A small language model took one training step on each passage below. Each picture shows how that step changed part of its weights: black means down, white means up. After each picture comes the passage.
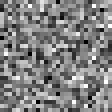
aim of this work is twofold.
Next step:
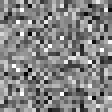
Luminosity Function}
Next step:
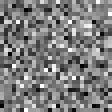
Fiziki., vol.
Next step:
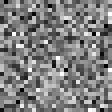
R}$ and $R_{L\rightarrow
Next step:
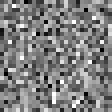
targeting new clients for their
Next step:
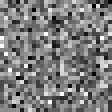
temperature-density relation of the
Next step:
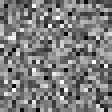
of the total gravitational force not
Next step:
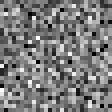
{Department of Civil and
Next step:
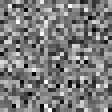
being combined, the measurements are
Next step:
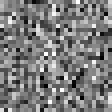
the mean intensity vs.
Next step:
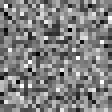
can detect the gravity waves with
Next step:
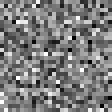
have two independent degrees of
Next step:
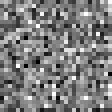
contribution.) % % %
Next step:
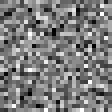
Fig. \ref{i00}) and the
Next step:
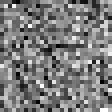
: a Pauli-blocking
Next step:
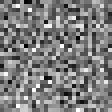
depending on which of two orthogonal
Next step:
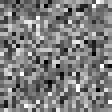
abundances, quantitatively consistent
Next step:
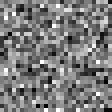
estimaton of the density, but also
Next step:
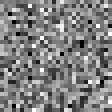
\rbrace. \end{align}
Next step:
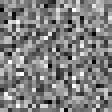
points. Since the experimental data
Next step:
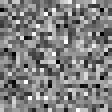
magnetic mixing were built.
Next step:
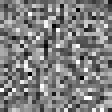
In both cases, the $RMS$ could
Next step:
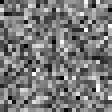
in a non-separable form due to
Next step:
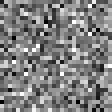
developed two models to create the
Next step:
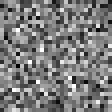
the PSF sampling, which
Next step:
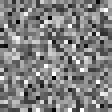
and CYDER (lower
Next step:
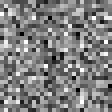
while unfreezing the visual and
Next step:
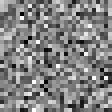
\chi_k \end{equation}
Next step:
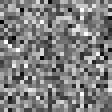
The relative permittivity tensor
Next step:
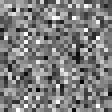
$F$ is a real 2-form in
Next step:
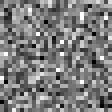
respectively. Indirect searches for
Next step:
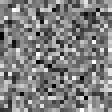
half maximum. Numbers
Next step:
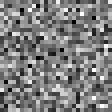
deceleration parameter, the energy density,
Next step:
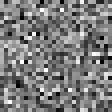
sub-pixel part, $\delta
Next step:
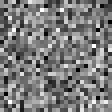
the solution space to only valid solutions according
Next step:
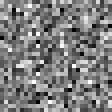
cw-photoluminescence spectrum
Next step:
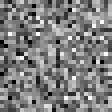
fronts have oscillatory
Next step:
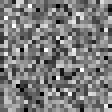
the same general dome-shaped
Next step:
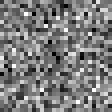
this paper we have comprehensively
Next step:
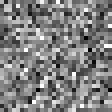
is no longer an external
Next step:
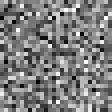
have assumed $\gamma = 0.50$.
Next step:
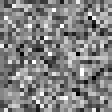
they seed primordial black
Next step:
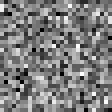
find no unstable solutions of CFI
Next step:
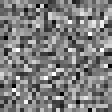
CHTB00) through the
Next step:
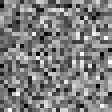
to messages from remote
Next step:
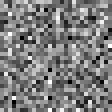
We define the average and jump
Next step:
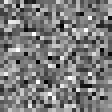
years of test (un)
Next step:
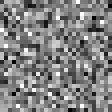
u$. These results are in complete
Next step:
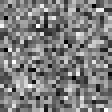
in a large zone around each cluster (for
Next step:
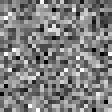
capability will be used as defensive
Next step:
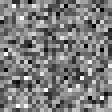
for the three different $n$ are
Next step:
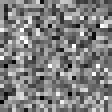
is used by all major AI
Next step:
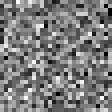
(green and blue),
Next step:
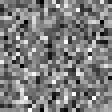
interaction while degrading physical interaction,
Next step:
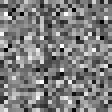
(right) with unit delays.}
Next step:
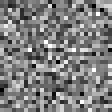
are necessary. In this paper we
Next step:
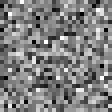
sharp feature is parameterized in a different
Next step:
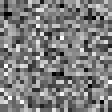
we also show the axial charge
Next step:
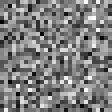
into the Horndeski coefficient
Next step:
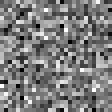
such case, one can explicitly perform
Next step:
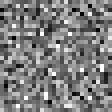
26, 24], while others
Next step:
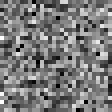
number and the type of content the
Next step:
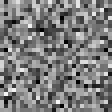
in a consistent calculation of the
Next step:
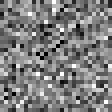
to see evidence %for
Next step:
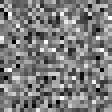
dose rate in several hours
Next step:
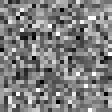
transform identities \begin{align}
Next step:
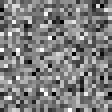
sampling intervals, with the main
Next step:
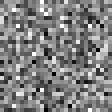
) \ = \left \lbrace
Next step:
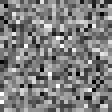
galaxy scale to take the place of
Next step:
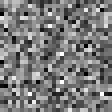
for Astronomy, and the
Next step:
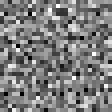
UrQMD event generator at
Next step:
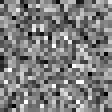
straightforward manipulations we
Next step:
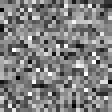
three Higgs bosons in
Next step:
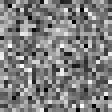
``nucleonic'' contributions,
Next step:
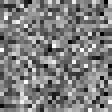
uncertainty in deep learning.
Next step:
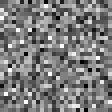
order of the map and resulting
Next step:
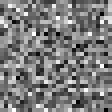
linear instability, which, by
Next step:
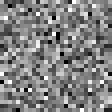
behavior of $\eta(T)$ obtained from
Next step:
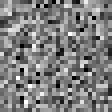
low-dimensional space, the first and
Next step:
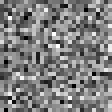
occurs exactly once in this
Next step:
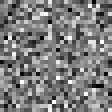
consider a general scheme in which the
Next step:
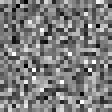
analogies for our main discussion. In
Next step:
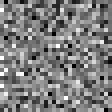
a maximum at $M = M_{\rm
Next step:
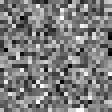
renewed interest in the SM4
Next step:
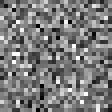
is similar to the case described in the previous
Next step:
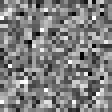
interesting feature of this region is an
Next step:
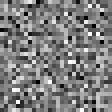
section four, and we will adopt the
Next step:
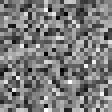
enrich the understanding of
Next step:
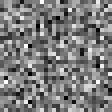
forwarding decisions. When we
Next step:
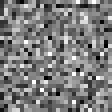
a gain correction, is applied to
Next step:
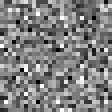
of first-order phase transitions for
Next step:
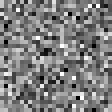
and first-principles calculations.
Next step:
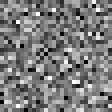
also lead to a scale-dependent
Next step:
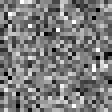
the Hartree-Fock
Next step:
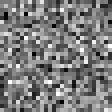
the magnified flux is strongly
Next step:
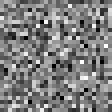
microsnouts are
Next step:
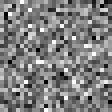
summarizing large amounts
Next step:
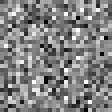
\draft \title{\Large
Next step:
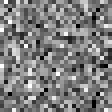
Graph Convolutional Neural
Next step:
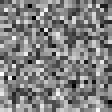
we are mainly interested in local
